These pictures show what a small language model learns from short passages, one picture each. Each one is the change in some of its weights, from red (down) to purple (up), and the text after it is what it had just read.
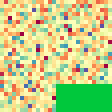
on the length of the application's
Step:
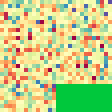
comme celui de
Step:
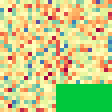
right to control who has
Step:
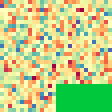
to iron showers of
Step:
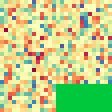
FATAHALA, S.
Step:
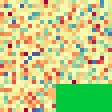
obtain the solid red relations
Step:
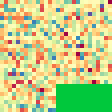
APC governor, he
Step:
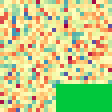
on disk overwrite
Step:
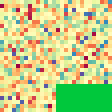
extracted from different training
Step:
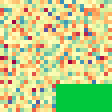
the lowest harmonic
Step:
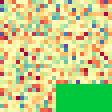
\end{equation} The rotation
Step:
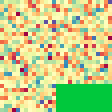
re-scaling of the
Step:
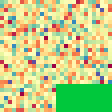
lagrangian at the
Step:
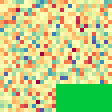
those tasks that no longer
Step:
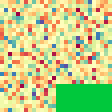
ли разница в
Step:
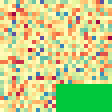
revealed in the study is a
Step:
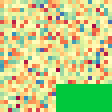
map can be easily made
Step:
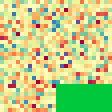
(Fig. 2C), which have been
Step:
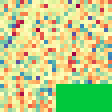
texture and a color that
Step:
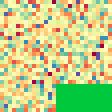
models. \section{Related
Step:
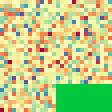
the initial direction of the
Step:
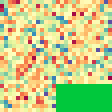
— xususan,
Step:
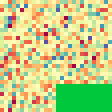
Eigen3 for matrix
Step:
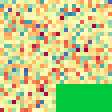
perfect particle flow
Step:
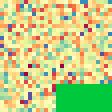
path through each level. This
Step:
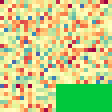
días posteriores a la
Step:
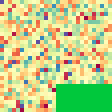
+ \delta_{ij} \right)
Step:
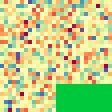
months of field data, the
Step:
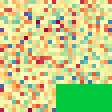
seeking accommodation.
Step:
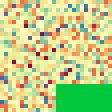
a single data spectrum.
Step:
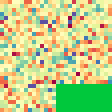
± 2 nm, depending on
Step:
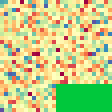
verifies $V(\rho) =
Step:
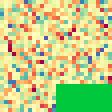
dado, tudo é
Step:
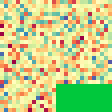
is simply a broken
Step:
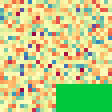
the numerical fit presented
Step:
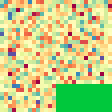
verified following the steps
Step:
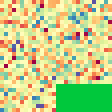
the targeted search process with
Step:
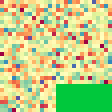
effectively. - **Training
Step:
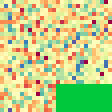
% Constants alpha =
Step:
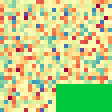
characterized by a negative
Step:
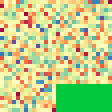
sense that the obvious
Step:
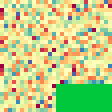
impacting raindrops.
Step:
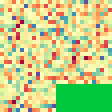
priority the understanding of
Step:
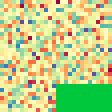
vem sofrendo
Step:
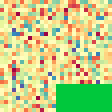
associated with SMYD2
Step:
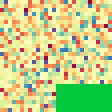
labels like \textless
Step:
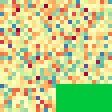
Lorentz covariant}
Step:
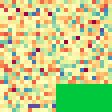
is a notable deficiency
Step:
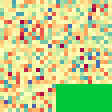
in Tashkent was particularly
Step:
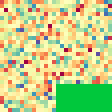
electrical peak. We
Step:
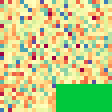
results, we can conclude that our
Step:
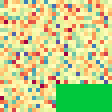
lead to back, neck or
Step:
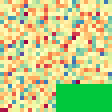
В настоящее
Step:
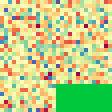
xos xislat qilib
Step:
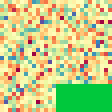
value we got at the scaling
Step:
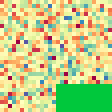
element of $\mathbf{v}$.
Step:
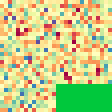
sustentável, foi
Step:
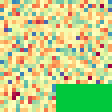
efforts, provide regular
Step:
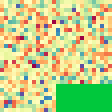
implementar acciones que
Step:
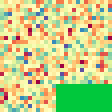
binarization are done with
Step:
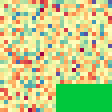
deyiladi. Amalga
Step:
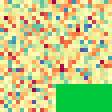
that are accessibility and
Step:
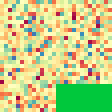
of Source Extractor to
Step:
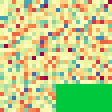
influence the structure and
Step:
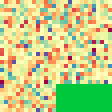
auditory cortex. All
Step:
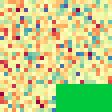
de carne, incluindo
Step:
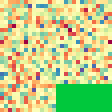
on what makes a UCO
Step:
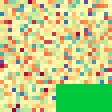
the software as well as
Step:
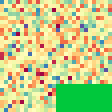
a comparison of Germany
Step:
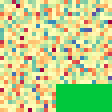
tesis doctoral ha
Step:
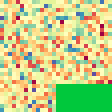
different and heterogeneous
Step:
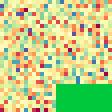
data management team is available
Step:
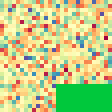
parallel writing at
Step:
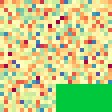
at the peak position ($\rm
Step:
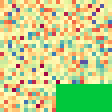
4. Frequency analysis of
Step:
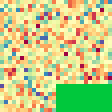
a finite abelian group that
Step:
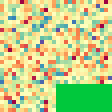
a major global public
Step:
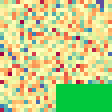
our point seen relies on the
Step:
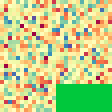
kinetics with respect to
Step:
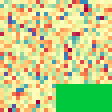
after the suspension of the
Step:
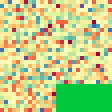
retorno ambiental é
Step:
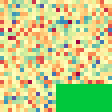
fully come, and to
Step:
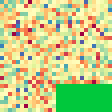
newborn's body
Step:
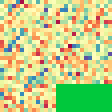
und abgebaut.
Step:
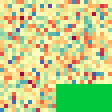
factor in the dark energy models.
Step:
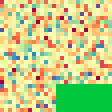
flexibility in and
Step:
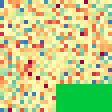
these contributions explicitly.
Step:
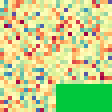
converter. The circuit
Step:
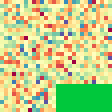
(synchronization of
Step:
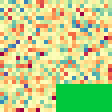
of things (IoT) are
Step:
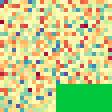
irradiated compound,
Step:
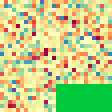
Pós Graduação
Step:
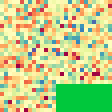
um público mais
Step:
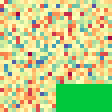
back extrapolated from the
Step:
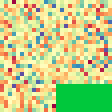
ishini tahlil qilish,
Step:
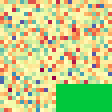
JPK) in tapping
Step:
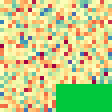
and in writing. However,
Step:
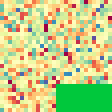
qiyos munosabati
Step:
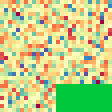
Группа G
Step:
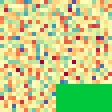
- сформувані
